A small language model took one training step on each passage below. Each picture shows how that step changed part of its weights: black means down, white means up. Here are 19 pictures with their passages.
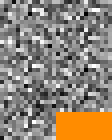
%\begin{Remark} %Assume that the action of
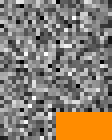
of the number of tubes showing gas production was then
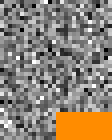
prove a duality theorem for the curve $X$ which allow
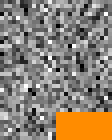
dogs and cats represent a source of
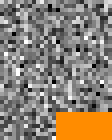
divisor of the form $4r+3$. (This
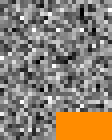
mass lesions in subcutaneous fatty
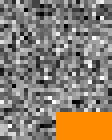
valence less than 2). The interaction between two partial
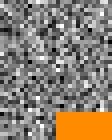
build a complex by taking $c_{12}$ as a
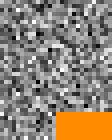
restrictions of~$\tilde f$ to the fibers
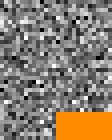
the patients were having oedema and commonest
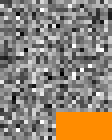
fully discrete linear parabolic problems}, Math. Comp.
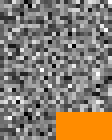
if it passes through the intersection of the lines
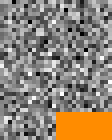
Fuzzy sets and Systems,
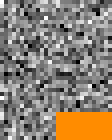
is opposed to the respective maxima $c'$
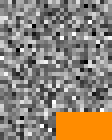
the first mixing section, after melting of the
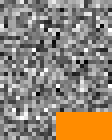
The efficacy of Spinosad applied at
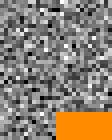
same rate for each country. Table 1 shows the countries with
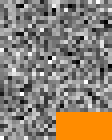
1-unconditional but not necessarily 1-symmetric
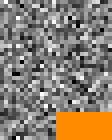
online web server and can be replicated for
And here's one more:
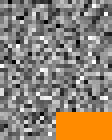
Human Consciousness Focus"
